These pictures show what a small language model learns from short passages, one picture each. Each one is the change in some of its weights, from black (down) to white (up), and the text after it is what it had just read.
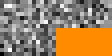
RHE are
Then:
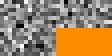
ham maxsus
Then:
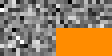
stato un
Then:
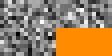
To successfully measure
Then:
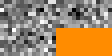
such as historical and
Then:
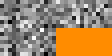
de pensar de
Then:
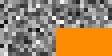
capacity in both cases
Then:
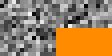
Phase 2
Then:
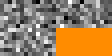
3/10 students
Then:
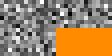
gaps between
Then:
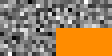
data analysis and interpretation
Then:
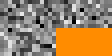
study emphasizes that
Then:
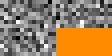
comparisons between
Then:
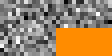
на органах
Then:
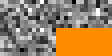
optimal allocation for
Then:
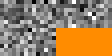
in which the quantum
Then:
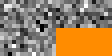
was generalized and
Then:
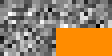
The work of
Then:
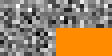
axes are
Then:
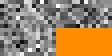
kijken en
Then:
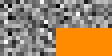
fit more rows
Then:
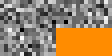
might lead to a
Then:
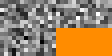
as casas não
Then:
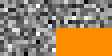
invest **4
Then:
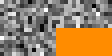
then oral
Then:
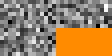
micro- and
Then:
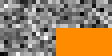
and theoretical calculations of
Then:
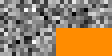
between the achieved
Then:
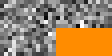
is the velocity
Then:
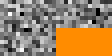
два рази
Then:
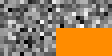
be required for them
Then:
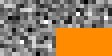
shows the respondents'
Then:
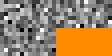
SD Total
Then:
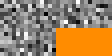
gaming interest.
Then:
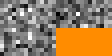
lawyer who
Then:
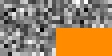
numbers and the full
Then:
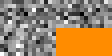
by using the quantum
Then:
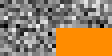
Scenario In
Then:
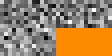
these children,
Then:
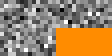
and consistency in
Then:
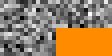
and developed an
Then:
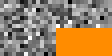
and Atomic
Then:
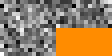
padat dan
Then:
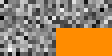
mass. In order
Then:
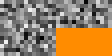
payment systems,
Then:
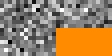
of horizontally
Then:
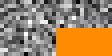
v in D .
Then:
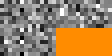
a targeted
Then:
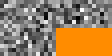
is invariant under
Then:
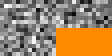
FES and
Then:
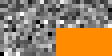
context in sufi
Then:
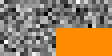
architecture, a
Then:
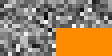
is critical that we
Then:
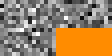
vorticity on
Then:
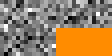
different colors to
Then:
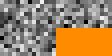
role of internet
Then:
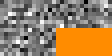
The scheme is based
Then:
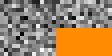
5) increases the
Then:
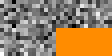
não apenas para
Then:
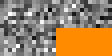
The text was
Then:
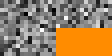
where their role changes
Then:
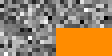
sensors in construction
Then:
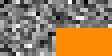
which rises above
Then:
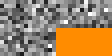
on the remaining
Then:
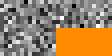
cannot be achieved on
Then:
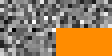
geometría y
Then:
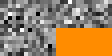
This entails
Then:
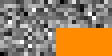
by which grid cell
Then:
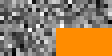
the supply of
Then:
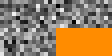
us to simplify
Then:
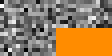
reforzar la
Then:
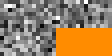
difference of the natural
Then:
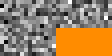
gravitational masses,
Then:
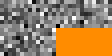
the capacity of
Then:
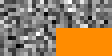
turli xil
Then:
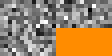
I have tried
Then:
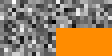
run a movie
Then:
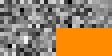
a efetividade
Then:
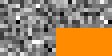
et al.
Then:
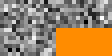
die viele
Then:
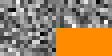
propagation experiment
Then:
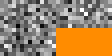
cases of building
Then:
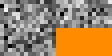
parents with children
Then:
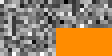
alignés les
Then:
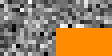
² Department of
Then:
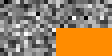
which occurs is that
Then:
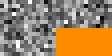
females was
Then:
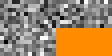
provisions have
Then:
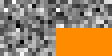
such childless men
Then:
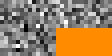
the modulator
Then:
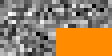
The rapid expansion of
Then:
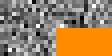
the tasks, I
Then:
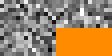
official of that
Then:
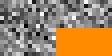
the $\tau$
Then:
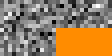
и пути
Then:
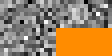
predictions for some of
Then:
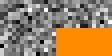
outside the area of
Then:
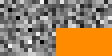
regularly allowed to
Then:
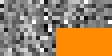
proportional to
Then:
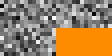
reliability of
